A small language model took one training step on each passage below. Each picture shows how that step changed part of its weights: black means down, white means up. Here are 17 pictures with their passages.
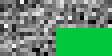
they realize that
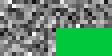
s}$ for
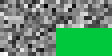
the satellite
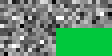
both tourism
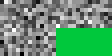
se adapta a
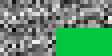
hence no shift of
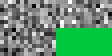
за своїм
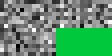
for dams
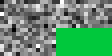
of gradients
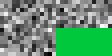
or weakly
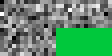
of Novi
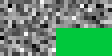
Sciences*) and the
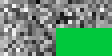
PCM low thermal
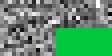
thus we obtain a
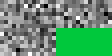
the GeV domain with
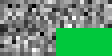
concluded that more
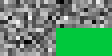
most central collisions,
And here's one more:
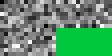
of this technique to
